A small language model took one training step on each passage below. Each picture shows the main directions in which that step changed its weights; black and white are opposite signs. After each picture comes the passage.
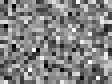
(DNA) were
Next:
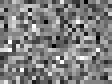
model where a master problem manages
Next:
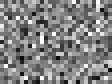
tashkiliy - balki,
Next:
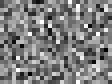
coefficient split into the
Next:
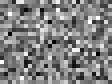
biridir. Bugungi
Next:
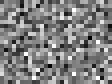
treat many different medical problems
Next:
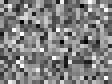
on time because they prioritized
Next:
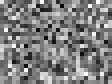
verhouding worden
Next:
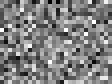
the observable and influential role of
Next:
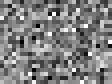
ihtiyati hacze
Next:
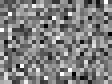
una forma de actuar, de
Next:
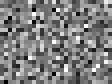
autoridad y se interese en
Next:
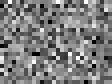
в опасности! Он
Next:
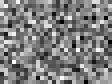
had 4-5 years of experience
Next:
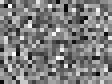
a framework for understanding how
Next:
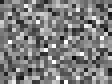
cuales posibilitaban
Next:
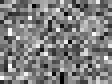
reduction in nuclear
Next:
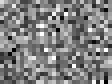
нахилу бутона,
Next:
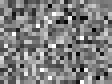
in the urbanistic area was
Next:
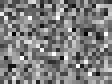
ресурсов и
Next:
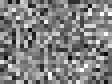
to Superpower.
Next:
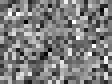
binary (yes or
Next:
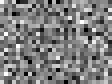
This action plan provides an
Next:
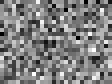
company, Shannon and
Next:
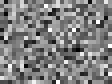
reliable network, engineers
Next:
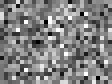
ve büyük veri
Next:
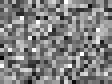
to 0 mm and then become
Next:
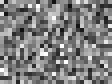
is onderzocht of
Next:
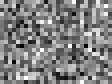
war, wurden mithilfe
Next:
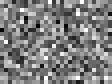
increase in strength might be
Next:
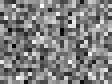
más drogas
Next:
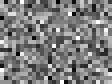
is to give customers the
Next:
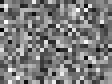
table is available with the online
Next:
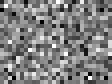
dos nacionalismos:
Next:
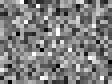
financial success. Figure 7: Transition
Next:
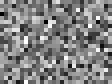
to receive, process and transport
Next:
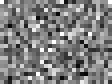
verder en betreft men
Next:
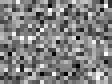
referred to difficulty in
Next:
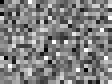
Oceania. From our
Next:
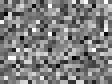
project size and implementation of water
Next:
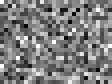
junto do filhote por
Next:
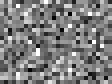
tested, *T.
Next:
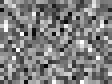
downbeat tracking
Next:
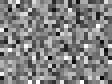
the phonological structure of
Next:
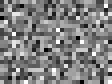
suretiyle kati
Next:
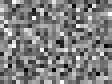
5. Propuesta de
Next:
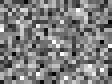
flow computation was proposed many decades
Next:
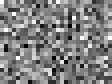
was one of the 30 posters presented
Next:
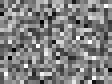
soyut ve manevi
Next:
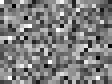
contra a mulher:
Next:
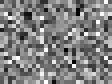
confirm the positive effect of
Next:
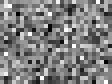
of Aloe vera extract with
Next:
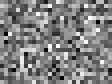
obywateli, ani
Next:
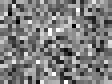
study was to determine the direct
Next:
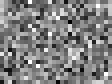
периодом прошлого
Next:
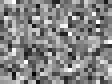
besar dalam membentuk
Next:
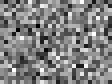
significativement au développement de
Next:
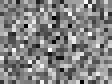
Findings: On the basis
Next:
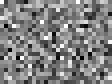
} \limsup_{n
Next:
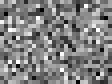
parameter and result of functions
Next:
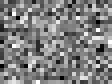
Guangdong, China
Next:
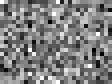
ouvem com habilidade
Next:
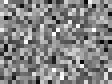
Реальное знание
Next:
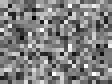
pulmonary complications in
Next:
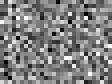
in the methodology of training young
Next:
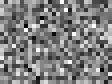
on breeding season
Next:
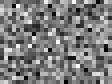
G. Kliche and Z.
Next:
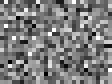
then it has limits and if the
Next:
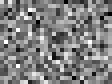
utilized & monitoring of
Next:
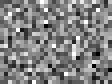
visual culture and fashion,
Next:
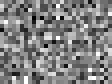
интеграции управления
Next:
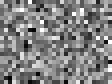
yetkazib berish
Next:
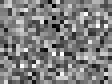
scan all the signs, and
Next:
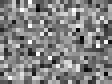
0 yet produce visibly
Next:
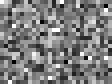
bo'lib, u grafik
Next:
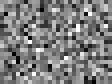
acid, particularly when extracted under
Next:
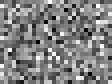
зазначала О. О.
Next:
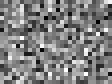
for Key Exploitable
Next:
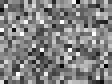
Forum Ancient Coins
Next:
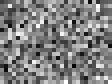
na porção norte da
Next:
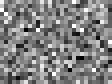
sétimo ao nono. O
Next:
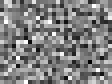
are feasible. Trial
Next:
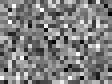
work by Paul Klee that was
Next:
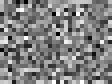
the small intestine can cause
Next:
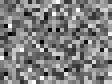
performance parameters when compared with conventional
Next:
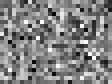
l'EFSA sur la
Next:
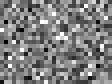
de restauração em diferentes
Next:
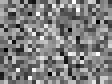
seizure Within 12
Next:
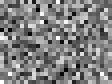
the network. Most of them as
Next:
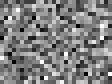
fluoroplastic cup with
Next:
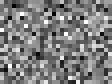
addressing real-world
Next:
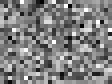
(Sifford et al.,
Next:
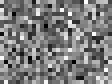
building Table 6 Comparison of
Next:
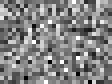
выбор номер
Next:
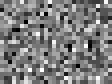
kunda bu qarashlar
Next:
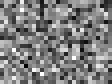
تنص المادة 112
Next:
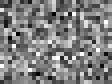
nota o'qish va
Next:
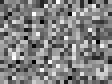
application of invasive vs.
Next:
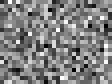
response given by the patients with
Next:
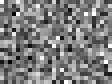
give the percentage of
